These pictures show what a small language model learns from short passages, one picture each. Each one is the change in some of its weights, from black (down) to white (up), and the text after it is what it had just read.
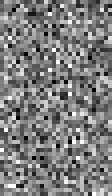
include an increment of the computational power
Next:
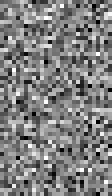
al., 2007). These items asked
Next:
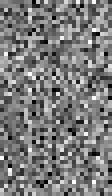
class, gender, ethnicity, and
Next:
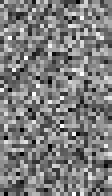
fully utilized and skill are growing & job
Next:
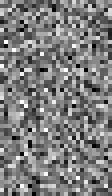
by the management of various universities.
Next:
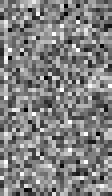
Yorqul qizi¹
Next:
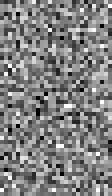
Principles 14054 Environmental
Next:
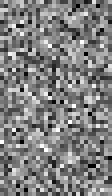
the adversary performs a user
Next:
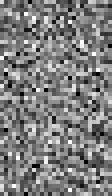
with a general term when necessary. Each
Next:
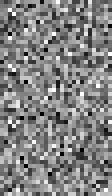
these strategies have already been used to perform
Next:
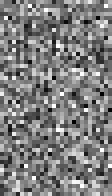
the synergistic action between the
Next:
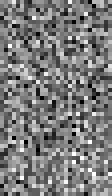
child under the age of five: - -
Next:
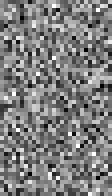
1. Introduction Several agricultural
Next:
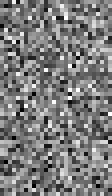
Drawing insights from the evolution
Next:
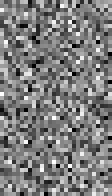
like infrastructure/physical facilities,
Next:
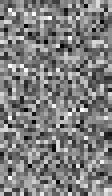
2020). Green innovation is essential and
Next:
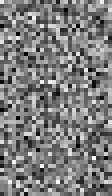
presented in the article. In the course of
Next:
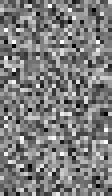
Disease Monitoring and
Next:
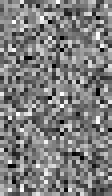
of the compounds in nujol
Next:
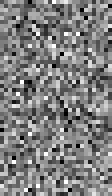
and R744 cooling units are
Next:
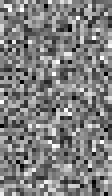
the system, the results showed less energy consumption
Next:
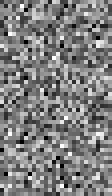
stable DL/UL operation with a
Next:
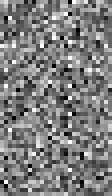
involving small and frequent transactions.
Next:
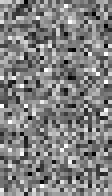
Europe requires considering non-violent
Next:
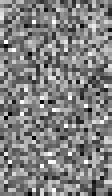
for values and laws. Therefore, the
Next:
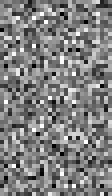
Bank of *St. Louis
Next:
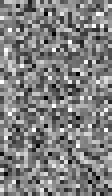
robust technology will offer key advantages
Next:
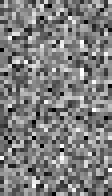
moment or two as we pass along,
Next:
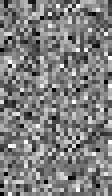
tyrosine where protons of
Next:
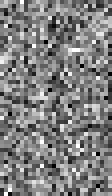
v-shot: k=5
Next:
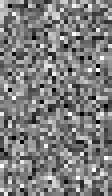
To some extent Not at all a)
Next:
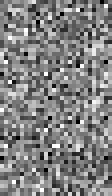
Education Institutions have their own institutional
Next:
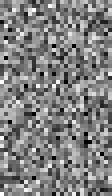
comprising lyophilization,
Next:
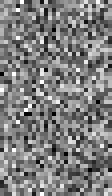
framework of Task 18.2
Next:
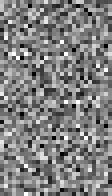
solutions (*vide* Tables V and
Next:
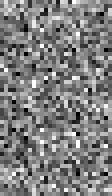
should involve local South African mantis
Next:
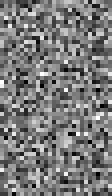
potential for the presence of an explosive
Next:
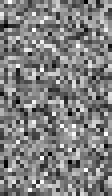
survey participants to the CDNOT
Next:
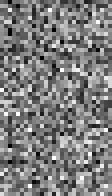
Jute leaves are rich source of
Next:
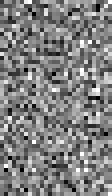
effectively reduces the information leakage
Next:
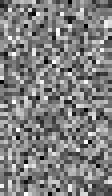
This setup is also simulated in
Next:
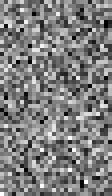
may be diagnosed with impaired
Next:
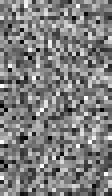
applications such as coatings and
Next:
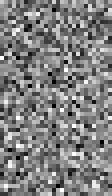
and a testing of its theoretical
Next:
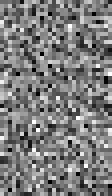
be sprayed repeatedly
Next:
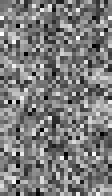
CEREMA, France
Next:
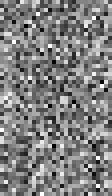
Fukami et al.
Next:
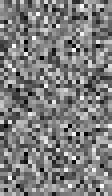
I and II confirm relationship 1.
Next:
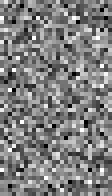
this is a complex sentence, the
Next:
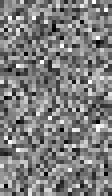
4% formalin, stained with
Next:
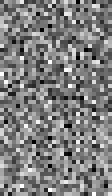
function for partitions of two types,
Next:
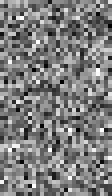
in ADLs was assessed through
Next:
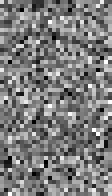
ingredients for change When we
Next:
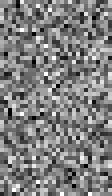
thoughts into one. According to
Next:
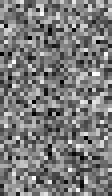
proportions as the price of the
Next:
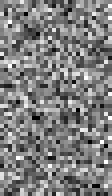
c) The population of Nigeria in 2021 was
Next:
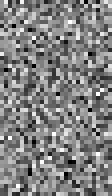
2nd Republic; to analyze
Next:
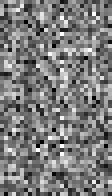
Citizen Science into Citizen
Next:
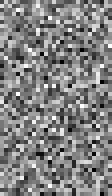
format description: FBX
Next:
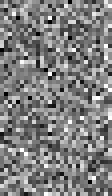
2022** Your name: Amy
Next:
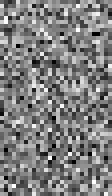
Words: Partial differential
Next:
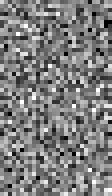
on its behalf, but it
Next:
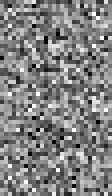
planning makes it difficult to develop demographic policies
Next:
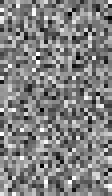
determined according to manufacturer advices
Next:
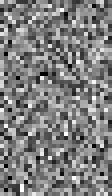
context. Two research questions are
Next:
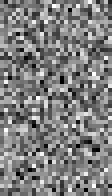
diagnosis of carcinoma breast
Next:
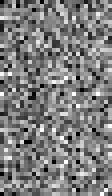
filtering water of farming site
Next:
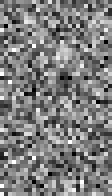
patient care. There are many criteria for understanding
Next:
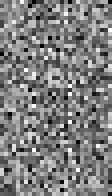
withdraw at any time and for
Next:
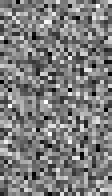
hydrogen production by 20 times from that with
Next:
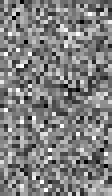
performance B(SE) LL
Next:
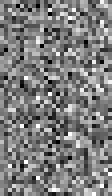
- Elemental analysis benefits from monitoring highly
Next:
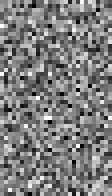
conditions (common resource) and
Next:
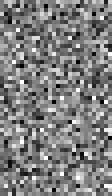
expensive and unaffordable by
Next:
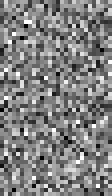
had adequate, but widely
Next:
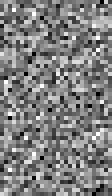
mineral N release varied between
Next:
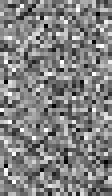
To assess student's vocational guidance
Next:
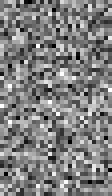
of this research showed that farmers' contact
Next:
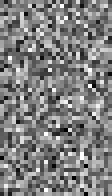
same time nearly 25% of the
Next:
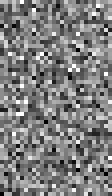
racial profiling of Africans
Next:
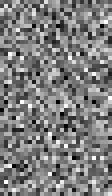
mobile devices. But for visually
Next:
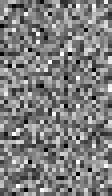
tobacco smoking (p
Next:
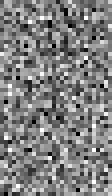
empower local initiatives to foster
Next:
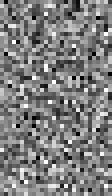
called photoplethysmography
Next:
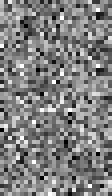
stored in accordance with the EU
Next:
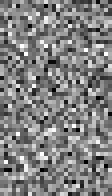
graphics and dynamic tables and works with
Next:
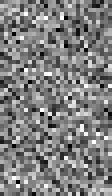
left Turn 90° right Move
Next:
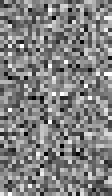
activities Consultation activities are foreseen
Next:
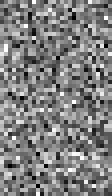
the demand for refrigeration technology is
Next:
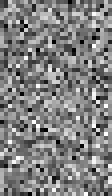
existing procedures used by teachers to calculate and
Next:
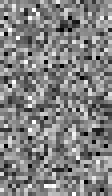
clarity and commitment with job
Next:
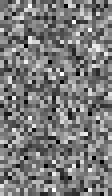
the uncertainty in contactless temperature measurement methods as
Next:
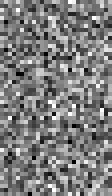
tool for assessing physical fitness and
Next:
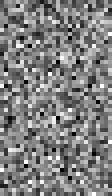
reported in this paper. Supplementary materials
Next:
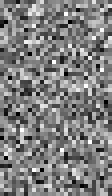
and Segal (1994), people
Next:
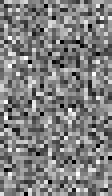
The perception in Kenya has always
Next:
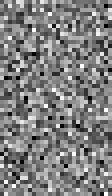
are four motivational patterns, achievement
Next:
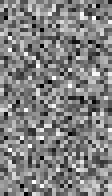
The least squares models and the procedures used
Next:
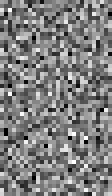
well as the crack length becomes
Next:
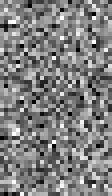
held to explain both the
